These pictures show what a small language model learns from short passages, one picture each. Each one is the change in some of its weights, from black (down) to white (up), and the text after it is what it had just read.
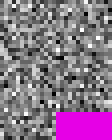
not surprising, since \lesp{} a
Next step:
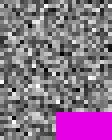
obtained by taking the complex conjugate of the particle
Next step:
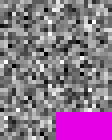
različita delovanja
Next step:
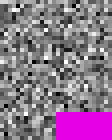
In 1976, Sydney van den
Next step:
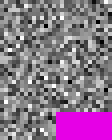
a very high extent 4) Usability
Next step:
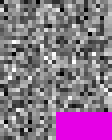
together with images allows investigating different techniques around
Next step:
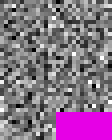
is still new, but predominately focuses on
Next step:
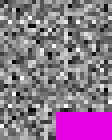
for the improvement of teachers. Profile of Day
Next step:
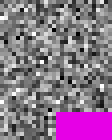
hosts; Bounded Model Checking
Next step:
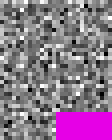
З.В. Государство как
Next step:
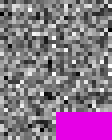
of the technique and places them in a realistic
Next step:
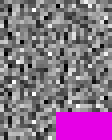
ishlab chiqarish nazariyalariga
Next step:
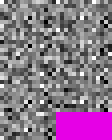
four dimensional theory by ``dimensional reduction''.
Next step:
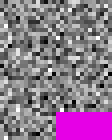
the history, clinical, radiological and laboratory
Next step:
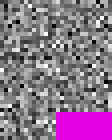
larger line effect. This suggests that the detection of the
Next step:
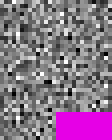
respublikada balki dunyo
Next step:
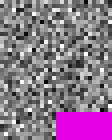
radiology report? Journal of Clinical
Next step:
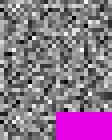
couture, de menuiserie, de
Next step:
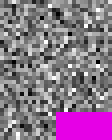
the crystallization of a-Si .
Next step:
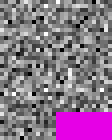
Garcia, L.~Bontempo,
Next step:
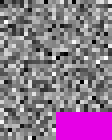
standard average of the Hamiltonian. The appendix also shows
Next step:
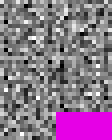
the relationship between quality culture and green organizational identity in
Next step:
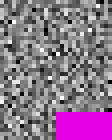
S. is supported by a fellowship
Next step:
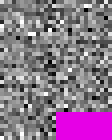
show that the CEP of the attosecond
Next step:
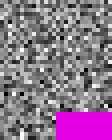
of incidents and accidents by providing
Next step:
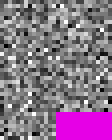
(rms) is required. Standard
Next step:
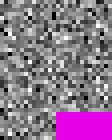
operates upstream of diagnostic inference. In
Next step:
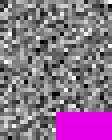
surface area of the treated magnesium
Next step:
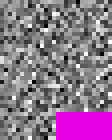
2. Навыки валеологической
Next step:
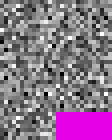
valley Hall effect in the Janus
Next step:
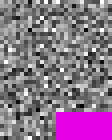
varieties of thyme plants using green
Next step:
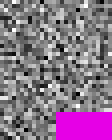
Patogenezi. Diabetning hamma
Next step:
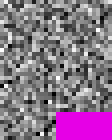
be operationalized under the logic of the
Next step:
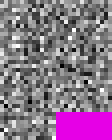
leurs services écosystémiques par les
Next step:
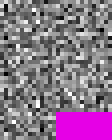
inteligente, é uma forma de discurso
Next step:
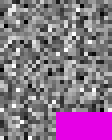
a reconstructed image with {\it fake parameters},
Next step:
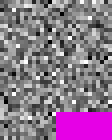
hotels, 6 hostels and 278
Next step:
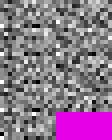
рамках следующих
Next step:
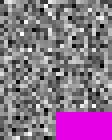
2018 Southern Ocean Ross Sea
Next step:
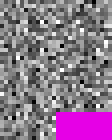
intensive. This makes the process of both training and
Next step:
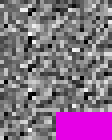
ёндошувга ҳам
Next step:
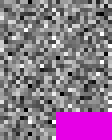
that these groups put in more efforts in ensuring
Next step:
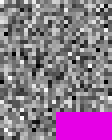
1946). Another group of researchers refers
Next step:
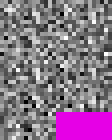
os valores do fator de retardo
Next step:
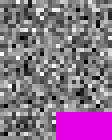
mixed cropping system and utilizing organic materials such
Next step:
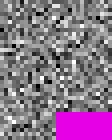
rest of the paper is organized as follows. In
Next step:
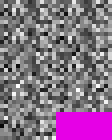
المحور المفرد مع
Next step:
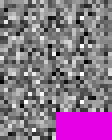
та фінансування. Цей процес
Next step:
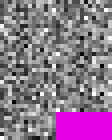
2019 году в Казахстане
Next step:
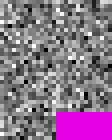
intense use of glyphosate-based
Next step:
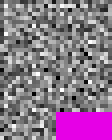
arxisema asosida birlashuvchi
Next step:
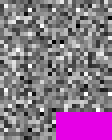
4 Соціальний «пакет»
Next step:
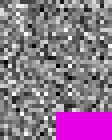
idiota (Cortázar,
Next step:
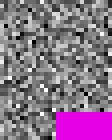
фойдаланиш шакллари ва
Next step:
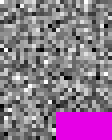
polgári demokráciát,
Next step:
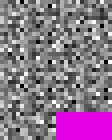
mass of the dark matter particle and on the value of
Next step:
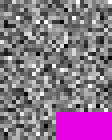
the final link in overturning unjust
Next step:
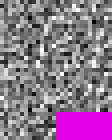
and resource conservation. With the purpose of solving
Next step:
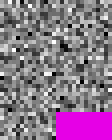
combined with machine learning (ML) models to classify
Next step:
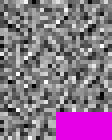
the classical context the quantum identities shown in
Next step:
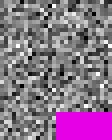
focus on cases where the source of equilibrium data is given
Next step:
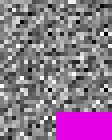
without each of the five symptoms
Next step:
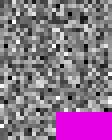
physical education. By weightlifting means we mean
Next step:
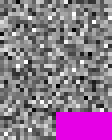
\textit{C++}. To avoid border
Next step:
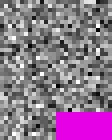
before relaxation to the lowest energy-levels.
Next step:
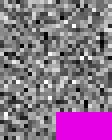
isolated quantum system. \subsection{What is
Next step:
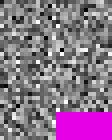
Recall that our primary goal is to make spatial predictions
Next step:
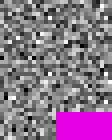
retraerse sobre sí mismo,
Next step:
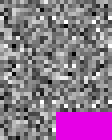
DPPH free radical activity of different extracts of
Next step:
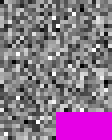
is no part of the country that has not experienced
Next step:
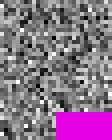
(ALAT), Aspartate amino
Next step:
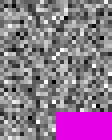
the year of 2014, the NP% was
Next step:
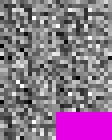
ham bu jarayon davom ettirilgan.
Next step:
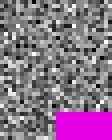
occurs. In general, the interlaminar to
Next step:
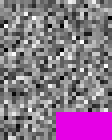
Ağıl No: Uzunluk
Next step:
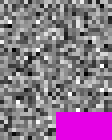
speedy recovery, prevention of emergence of
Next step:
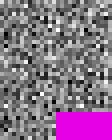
на вариабельность формы
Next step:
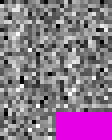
aumenta el conocimiento de las medidas
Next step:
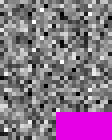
culture is your beauty!”)
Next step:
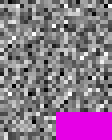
intensely, Who generates the best of
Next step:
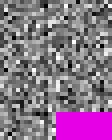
of the AS modes remains constant as the external field
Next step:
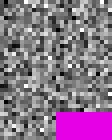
da variabilidade do material, conforme
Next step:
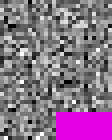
workplace counselling on organizational performance among
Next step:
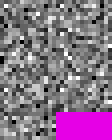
fazli haqda **bayt
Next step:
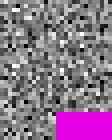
Daniel Sanchez. \newblock
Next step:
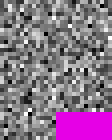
at most 1 will be called *balanced
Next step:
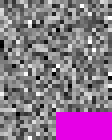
$q$-state Potts model were generated using
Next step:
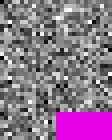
validity of this type of research by proposing an
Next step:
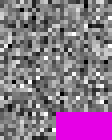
the two bipartite models mentioned above and compare
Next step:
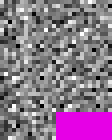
protegido por um ente maior. O
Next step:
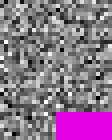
seed, and evaluation protocol. For each configuration, we
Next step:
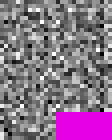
resemble a lesion. In this setting, simply
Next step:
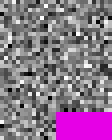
the mesoscopic chiral persistent currents in
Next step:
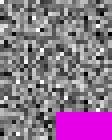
is huge. E. faecium are
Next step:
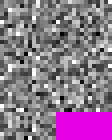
systems arises from phase-space filling - a
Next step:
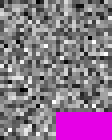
experimental campaign (LIS platform
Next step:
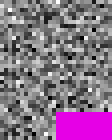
with debates over ambiguous and
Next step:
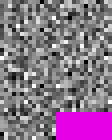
birds eat?} sapsucker
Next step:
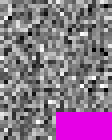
the trajectory starts. On the
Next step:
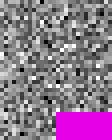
the effect of noise. All layers excluding the
